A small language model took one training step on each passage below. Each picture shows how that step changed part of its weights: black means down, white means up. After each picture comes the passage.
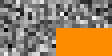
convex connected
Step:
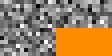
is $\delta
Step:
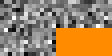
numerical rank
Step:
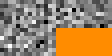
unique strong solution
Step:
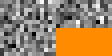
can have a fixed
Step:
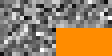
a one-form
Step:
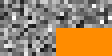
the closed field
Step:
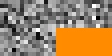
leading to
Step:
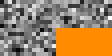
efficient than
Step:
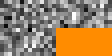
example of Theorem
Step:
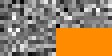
the first and the
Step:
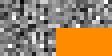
the vertex
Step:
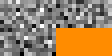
exist positive numbers
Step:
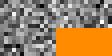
small enough we
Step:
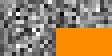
circle of
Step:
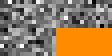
out using the
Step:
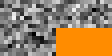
a vector. We
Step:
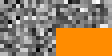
with thin
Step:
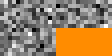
an argument similar
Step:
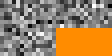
other hand, even
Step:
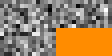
\) then do
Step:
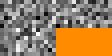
forms of
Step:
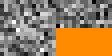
Also, there
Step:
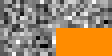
addition that
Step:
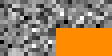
a 1-form
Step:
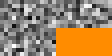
in the next
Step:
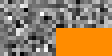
to a setup
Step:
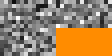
it has been a
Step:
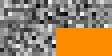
As it is
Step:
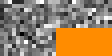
with Three
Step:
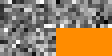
with previous
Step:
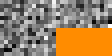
and the fact that
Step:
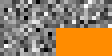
\bar x}
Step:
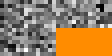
which proves that
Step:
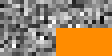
on the set
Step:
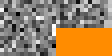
of the functions for
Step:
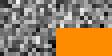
computed condition
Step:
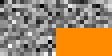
be as above.
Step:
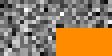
corresponding formal
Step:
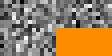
the components of
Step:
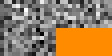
they are, in
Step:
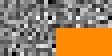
lattices can be
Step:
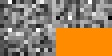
from which follow the
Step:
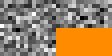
a primitive
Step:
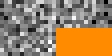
since $f$
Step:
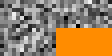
a basis of
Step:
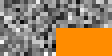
the programme
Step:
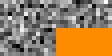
So we may assume
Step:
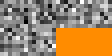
\forall i =
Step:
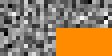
point $Q$
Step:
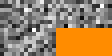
family of
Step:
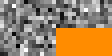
cube of
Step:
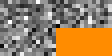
function (or
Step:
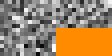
we get the
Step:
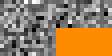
want the
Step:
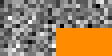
Pick any
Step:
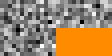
can be computed
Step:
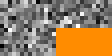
Now, assume
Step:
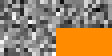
the assumptions
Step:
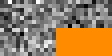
out that these are
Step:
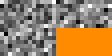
and $B$
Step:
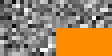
these planes
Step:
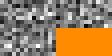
the map induced
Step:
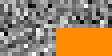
Thus $y
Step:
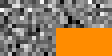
worked out by
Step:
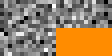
where $f
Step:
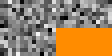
to ${\cal
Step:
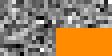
equivalently, we
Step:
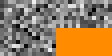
metric on each
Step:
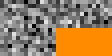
TDI then
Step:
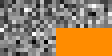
conditions is defined as
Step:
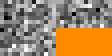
of our methods
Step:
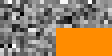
solutions of the
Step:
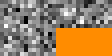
\cdots & 0
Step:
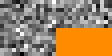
and only if
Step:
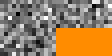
has the property that
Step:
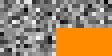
(for every
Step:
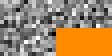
It follows that
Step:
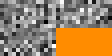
unique sequence of
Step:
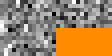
singularity type
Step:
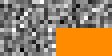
sequence. We may
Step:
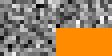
has a positive solution
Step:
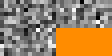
S$. Then
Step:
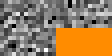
On the other
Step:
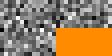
for graphs being
